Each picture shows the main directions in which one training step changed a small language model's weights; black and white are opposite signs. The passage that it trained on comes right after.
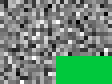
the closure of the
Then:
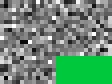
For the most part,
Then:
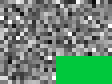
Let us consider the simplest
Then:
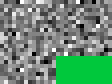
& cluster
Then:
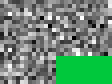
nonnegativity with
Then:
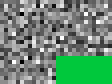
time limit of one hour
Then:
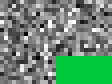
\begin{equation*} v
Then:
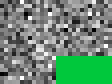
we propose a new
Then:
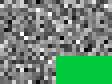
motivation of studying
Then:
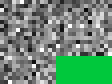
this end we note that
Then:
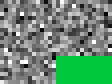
an orbit we will
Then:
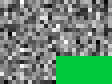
probe into Euler
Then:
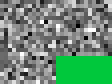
in this example), the
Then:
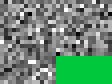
a good point,
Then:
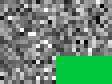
error goes to
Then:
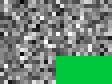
(from the vertices
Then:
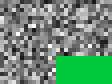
surface bundles over the
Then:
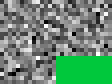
in CZF. For
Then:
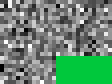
$m$. We study two
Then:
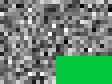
the functor \[
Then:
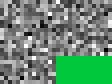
Theorem on the extension of
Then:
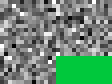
the Chaplygin
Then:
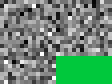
they define an action of
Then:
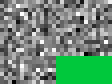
de $u$. Le
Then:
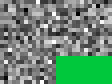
like to thank
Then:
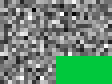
quantities are
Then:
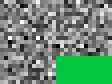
in (Apartsyn
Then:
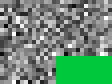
\fp$, it follows
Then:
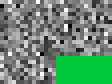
\nonumber \\ &&
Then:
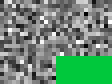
specific properties.
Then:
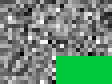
result is somewhat
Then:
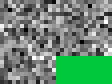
problem, among
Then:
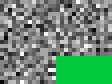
regularization (the second
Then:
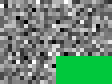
rank $e$ and
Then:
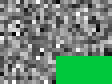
= 0$. The last
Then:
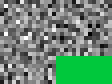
coordinates, for
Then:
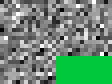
{\bf Remark}: Note
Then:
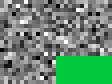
be a projective surjective
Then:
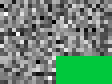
graded identities of
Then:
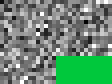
case of $2$-dimensional
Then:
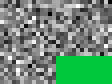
relative to $\varphi$}
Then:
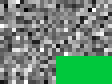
for each $n \in
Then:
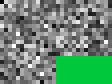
in Figure~2.
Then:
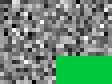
introducing a
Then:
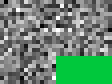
trivial and $\Sigma$
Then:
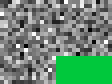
From the property of that
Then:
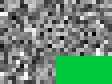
and satisfy the following inequality
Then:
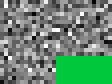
conformal density and
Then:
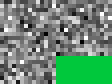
times across
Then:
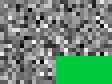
correspondant au cas
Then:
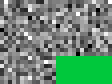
section. We shall use
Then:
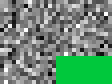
\bigskip {\it
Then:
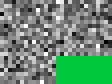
is closed if and only it
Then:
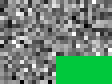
divisors span
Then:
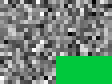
estimates and asymptotics
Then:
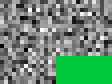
there exists $g\in
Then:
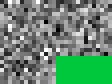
can be written as
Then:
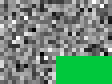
is effective and
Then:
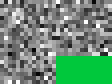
\end{align} The
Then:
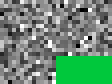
out this change of
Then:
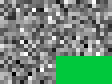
We let $F$ be
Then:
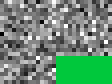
achieved by
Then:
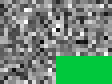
exactly, one needs
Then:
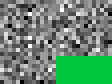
unoriented version
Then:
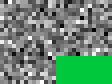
exhausts all the
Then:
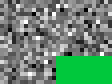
every $d \geq
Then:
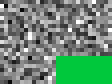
not a stationary
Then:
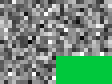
in various examples
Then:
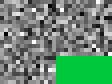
radius versions
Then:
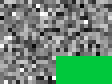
$$ Next consider the
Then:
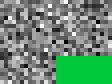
is an undergraduate
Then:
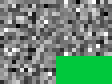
& Economic value
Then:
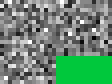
$N \geq n
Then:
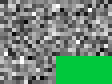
any $x\in
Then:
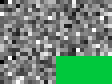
\] \noindent where
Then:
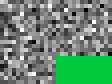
convergent rate.
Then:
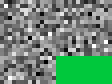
generally computed from
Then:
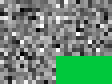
only have monotonous
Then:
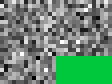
added to each smoothness
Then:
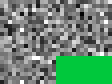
sum of the identity operator
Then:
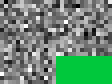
presents in general less
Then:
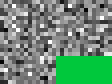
a \HS , and
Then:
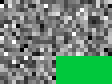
1$. Consider a
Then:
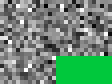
is typically done
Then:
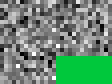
only if there exists a
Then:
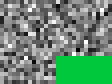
Breuer and
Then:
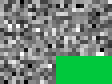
zero is a general condition.
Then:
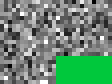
$p$-adic number
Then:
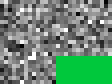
arose in the
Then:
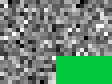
$E_2$ defined
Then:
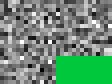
operator $L_0$
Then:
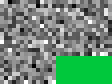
The square matrix $\
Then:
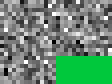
do so by showing the
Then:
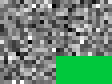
regulated by a
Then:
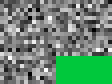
we are holding
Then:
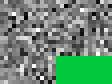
that Stefan
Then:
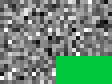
approach based on the
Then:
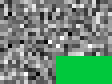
B\}$ contains all
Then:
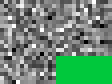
Mal'cev basis
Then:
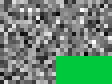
the eigenfunctions of
